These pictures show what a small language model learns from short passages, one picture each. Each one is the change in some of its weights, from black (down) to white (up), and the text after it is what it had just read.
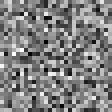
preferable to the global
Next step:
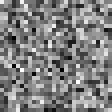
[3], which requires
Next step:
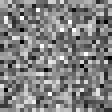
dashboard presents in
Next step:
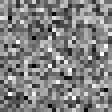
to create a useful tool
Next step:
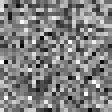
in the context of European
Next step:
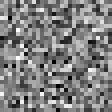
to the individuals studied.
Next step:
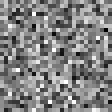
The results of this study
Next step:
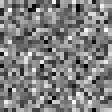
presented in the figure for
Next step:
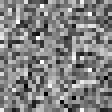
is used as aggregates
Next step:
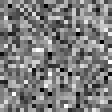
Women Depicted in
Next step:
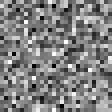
technical actions could have an
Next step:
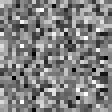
from the same class
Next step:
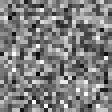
the study validates the
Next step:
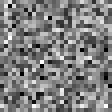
Expression For the
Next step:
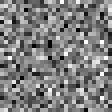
full CPC, the
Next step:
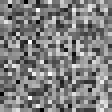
abstract subject and symbol
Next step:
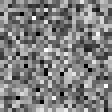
study is full using the
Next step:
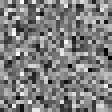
proposed optimization method has a
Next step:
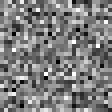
environment that respects and
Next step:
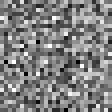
their powers. Under
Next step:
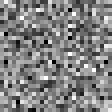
were more than the minimum
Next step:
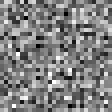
territory capabilities to further
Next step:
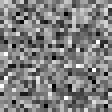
economy”¹, one
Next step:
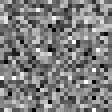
a significant role in this
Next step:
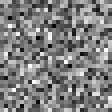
1, participants were
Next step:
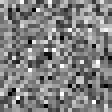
Mathematics homework
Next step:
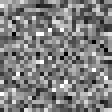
last five years.
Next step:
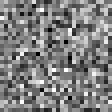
of the electricity sector to
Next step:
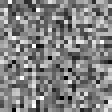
deployment goals, strategies
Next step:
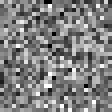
quality assurance.
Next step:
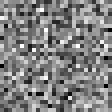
of this chapter.
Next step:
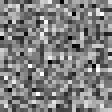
an uncharacterised
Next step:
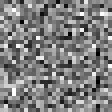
monitoring their glucose
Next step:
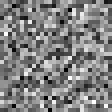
Data Generators,
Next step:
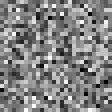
fluctuation of prices,
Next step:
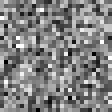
of nutritional status in
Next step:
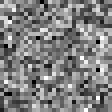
cm) this indicator
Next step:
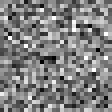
the financial condition. These
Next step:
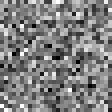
Increase wind consumption
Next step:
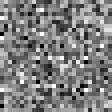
of age groups with only
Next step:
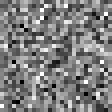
the Agege Local
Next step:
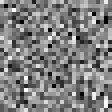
find that pitch
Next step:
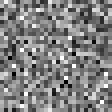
were on single medication
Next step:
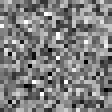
including the MOS values
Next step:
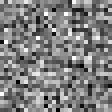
cleaner and environmentally
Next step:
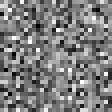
benefits, shall be
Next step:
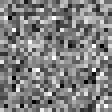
the leading edge, around
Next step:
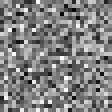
majority of postpartum
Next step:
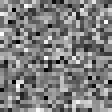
may cater to diverse
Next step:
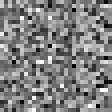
within the previous three years
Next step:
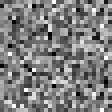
1. Twitter
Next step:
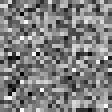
looking mode. This
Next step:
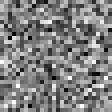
for contacting stakeholder groups
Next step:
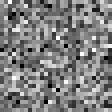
Genetic algorithms can
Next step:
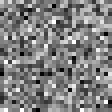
accurate, and a low
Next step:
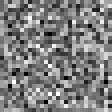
*Mamar* system
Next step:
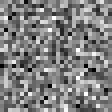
the number of women running
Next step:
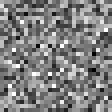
on consistent harmonic and
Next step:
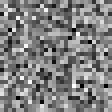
questionnaire is declared reliable
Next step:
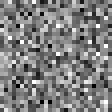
\times \%
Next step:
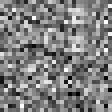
network infrastructure and services seen
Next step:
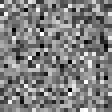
impact; the BBC
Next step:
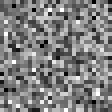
Economic Sustainability Plan
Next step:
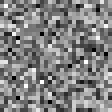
bank notes are:
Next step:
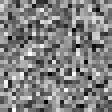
for attending primary health
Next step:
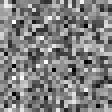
for about 20% of
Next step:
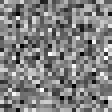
become creative, and
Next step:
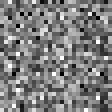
\right) \cdot
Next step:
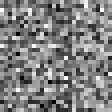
and *S.
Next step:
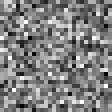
there were no consistent changes
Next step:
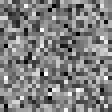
YAML configuration
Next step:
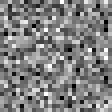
this paper, we proposed
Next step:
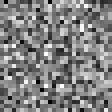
treatment. Scale bars
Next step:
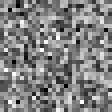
& Worley,
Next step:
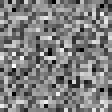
PRACTICES TO
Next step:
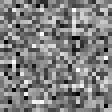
such as job design and
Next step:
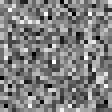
this study unless mentioned
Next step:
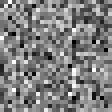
scale were subsequently reviewed
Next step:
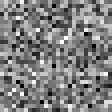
quality, and enhances
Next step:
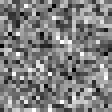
Yang, and
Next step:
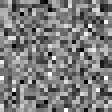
- 13 Aculeus
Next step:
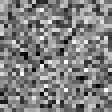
for the surveys from the
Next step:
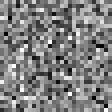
to disease onset,
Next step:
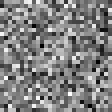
discrete-time LTI
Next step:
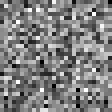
determined and equated to
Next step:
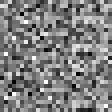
looking into industrial property
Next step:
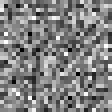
in Kannada
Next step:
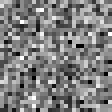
from urban and rural
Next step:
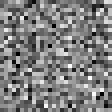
triacetin concentrations
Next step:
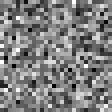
properly used in medical
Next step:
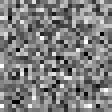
to the ABS
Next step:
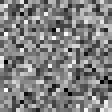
be grounded in
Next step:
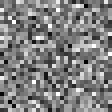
(VLE). The
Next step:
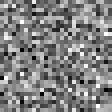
that both the bacterial
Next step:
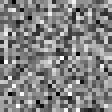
resources, vickery
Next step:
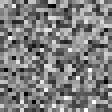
countries practice it,
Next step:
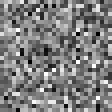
polarization and spatial mode
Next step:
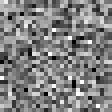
was found between both groups
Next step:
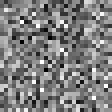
- mobile clinics providing
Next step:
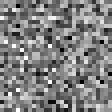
and Mayer,
